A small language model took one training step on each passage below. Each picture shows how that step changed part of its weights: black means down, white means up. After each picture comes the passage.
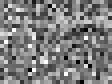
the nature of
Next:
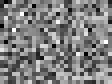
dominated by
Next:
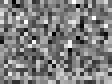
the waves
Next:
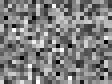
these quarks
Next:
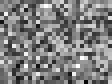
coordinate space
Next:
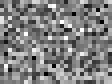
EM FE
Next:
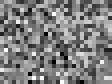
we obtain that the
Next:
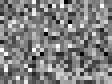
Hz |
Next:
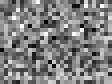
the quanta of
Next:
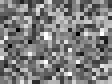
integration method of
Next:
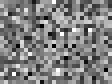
For pure
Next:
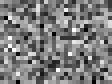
such that for all
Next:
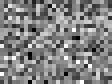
the structure and evolution
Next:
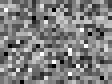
BCS --
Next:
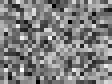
is fixed), the
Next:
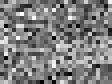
\item What
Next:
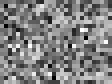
scales with an
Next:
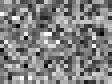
for coordinate
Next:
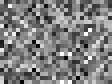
new surveys
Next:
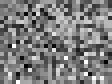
it results in a
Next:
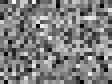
dipole moment
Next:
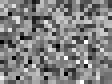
The Higgs
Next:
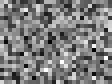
are started from
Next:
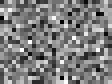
end of
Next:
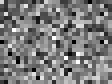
effect along the line
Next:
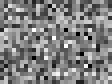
the effect of
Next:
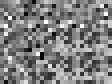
cut through
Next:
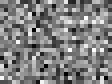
by taking
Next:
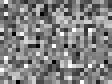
only for past
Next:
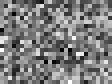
recent studies
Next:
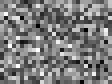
at the level of
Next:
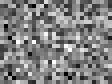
known that
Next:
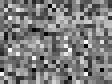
the Universe
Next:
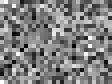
and symmetry
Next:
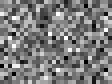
for example,
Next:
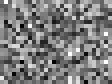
in remote
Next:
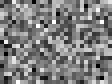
energy band gap
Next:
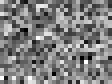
of AGN
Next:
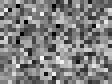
1) were
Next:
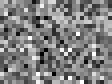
To avoid
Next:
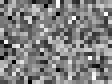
energy interval of
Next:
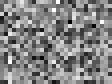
reception and
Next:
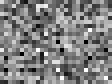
of the action
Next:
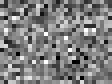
that implements
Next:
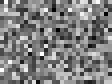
(d) is
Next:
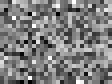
it is mostly
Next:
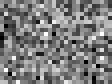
coupling between the different
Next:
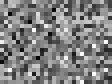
= constant~
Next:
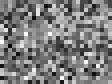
find a charge
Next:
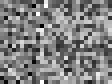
given the observed
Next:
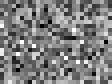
than the beam
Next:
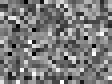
to the previously
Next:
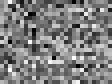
Now, consider
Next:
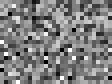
The simplest
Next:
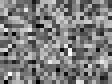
This property
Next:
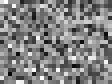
and it should be
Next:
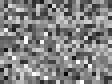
the case that
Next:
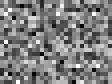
large compared to the
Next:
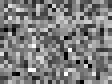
the mean and
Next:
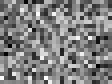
not. The
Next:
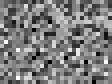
models on the
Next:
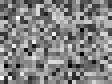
applying the
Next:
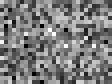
part of our present
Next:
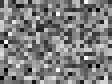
larger than 10
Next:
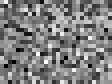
can say the
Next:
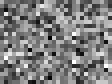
problem is that
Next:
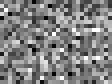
Since also the
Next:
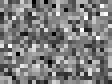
relaxed to
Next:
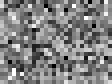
The computed
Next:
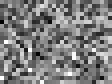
method at $\sim
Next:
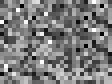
A prism
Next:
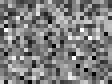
measured magnitude
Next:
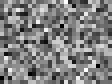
be too large
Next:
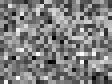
compression on the
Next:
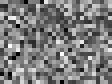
to the one
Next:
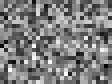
this way,
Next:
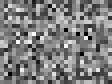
the numerical
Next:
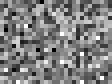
beginning of
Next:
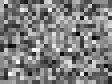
is constructed
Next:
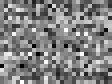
the application has
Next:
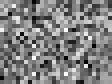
The static
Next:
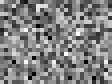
of these states is
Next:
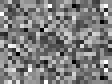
to Edward
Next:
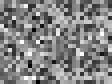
particle position in
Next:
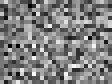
defined as the mass
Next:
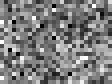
\psi$ is
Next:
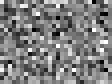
field, thereby
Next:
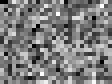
total magnetic moment in
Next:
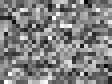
is relaxed
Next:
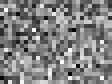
By assuming
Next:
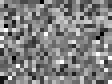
distance, and
